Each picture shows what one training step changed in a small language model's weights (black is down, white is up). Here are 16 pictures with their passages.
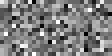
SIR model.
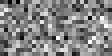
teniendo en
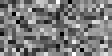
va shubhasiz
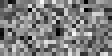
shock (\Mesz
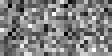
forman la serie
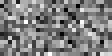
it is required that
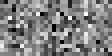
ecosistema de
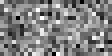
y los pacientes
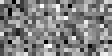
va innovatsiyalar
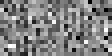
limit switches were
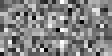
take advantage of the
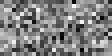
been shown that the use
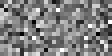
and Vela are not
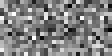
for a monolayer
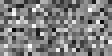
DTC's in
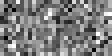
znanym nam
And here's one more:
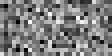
tarefa de
